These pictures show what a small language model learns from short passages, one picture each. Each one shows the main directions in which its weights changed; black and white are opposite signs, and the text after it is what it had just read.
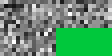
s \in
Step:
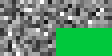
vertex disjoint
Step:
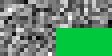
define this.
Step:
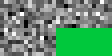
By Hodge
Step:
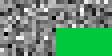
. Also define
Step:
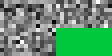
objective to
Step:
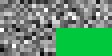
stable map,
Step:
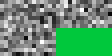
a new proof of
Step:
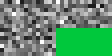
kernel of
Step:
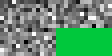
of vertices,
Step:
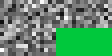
sets of type
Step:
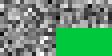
% input
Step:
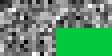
also has a fixed
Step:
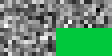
a graph** which
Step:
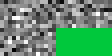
other intervals
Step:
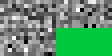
the definition of the
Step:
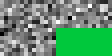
geometry, the
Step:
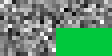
and let $\mathcal
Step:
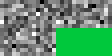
constructed from the
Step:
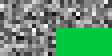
H is a constant
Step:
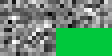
$u$ and
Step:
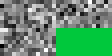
an empty set
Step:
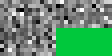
space of formal
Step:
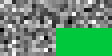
and so by Lemma
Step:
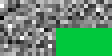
who showed that
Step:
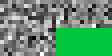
the proof because
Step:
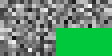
bounds from the
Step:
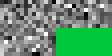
The poset
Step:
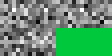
\rangle \\ &
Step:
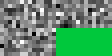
existing in the
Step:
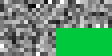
cannot be
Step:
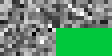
has the bounded mean
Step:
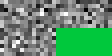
converge to
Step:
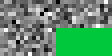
{\em Are
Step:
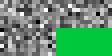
metric space of
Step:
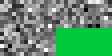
satisfies an equation
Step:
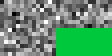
S$ and
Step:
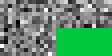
pairs of
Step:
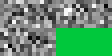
normal state (see
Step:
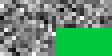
are smooth and over
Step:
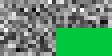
the Krein
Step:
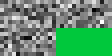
the case of a
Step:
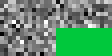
\cr \nabla
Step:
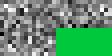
\leq | G
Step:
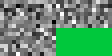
objective scale
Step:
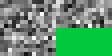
that there will be
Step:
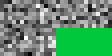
and interpreting
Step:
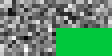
generated by the elements
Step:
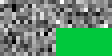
t \in
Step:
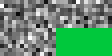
rational functions
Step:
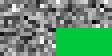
any choice of
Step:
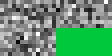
the previous
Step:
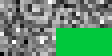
This helix
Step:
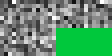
of the special
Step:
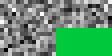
explained in
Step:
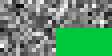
into three main
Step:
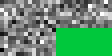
due to their
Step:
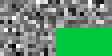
all $x,
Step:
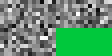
same as in
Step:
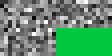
new estimators
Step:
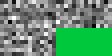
$Q$ associated
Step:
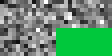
For $n
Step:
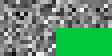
Our theory is
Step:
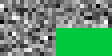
the independence
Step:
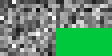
of all bounded
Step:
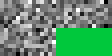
to obtain estimates
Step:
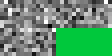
mass to each
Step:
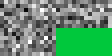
the circular
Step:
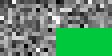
of groups and also
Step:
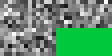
following way: The
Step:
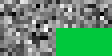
next section,
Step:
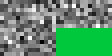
infinite. Thus
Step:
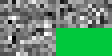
$A$ and
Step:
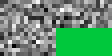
the sense that
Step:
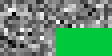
consider the sections
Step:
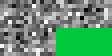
On information
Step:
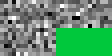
$S$ is
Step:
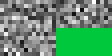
the characteristic
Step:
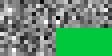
main theorem of this
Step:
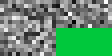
the main idea
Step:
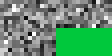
any coherent
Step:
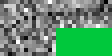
\] for all
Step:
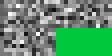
these preparations
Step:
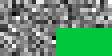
by contradiction
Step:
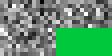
products (which
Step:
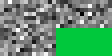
block shows the
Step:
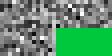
is the same
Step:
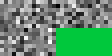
toward a
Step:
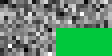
The values of the
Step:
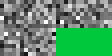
DP equations
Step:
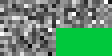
the equality to
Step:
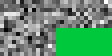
X$. It is
